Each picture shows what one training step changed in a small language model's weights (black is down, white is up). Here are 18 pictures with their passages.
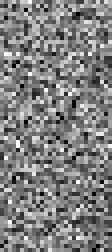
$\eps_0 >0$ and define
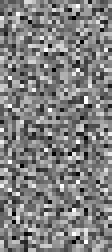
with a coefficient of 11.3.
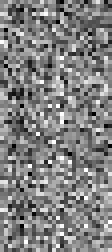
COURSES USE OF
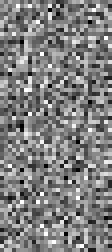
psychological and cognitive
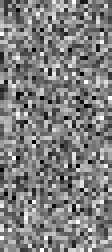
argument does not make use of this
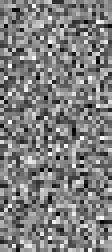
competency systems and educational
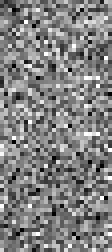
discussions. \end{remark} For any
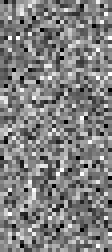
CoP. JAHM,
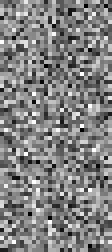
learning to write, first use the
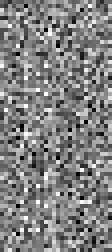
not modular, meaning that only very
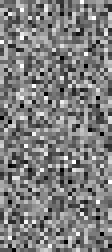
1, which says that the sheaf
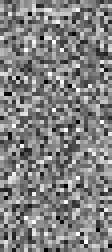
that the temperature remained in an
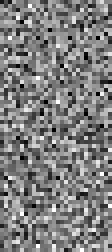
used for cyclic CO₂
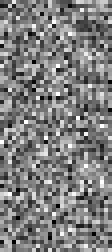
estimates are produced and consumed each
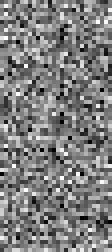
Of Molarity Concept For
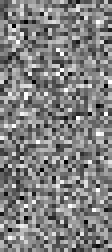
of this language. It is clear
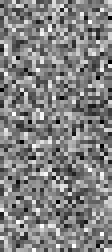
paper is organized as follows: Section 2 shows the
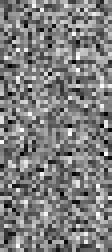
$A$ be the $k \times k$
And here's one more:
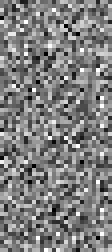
lateral generalized triangles are some
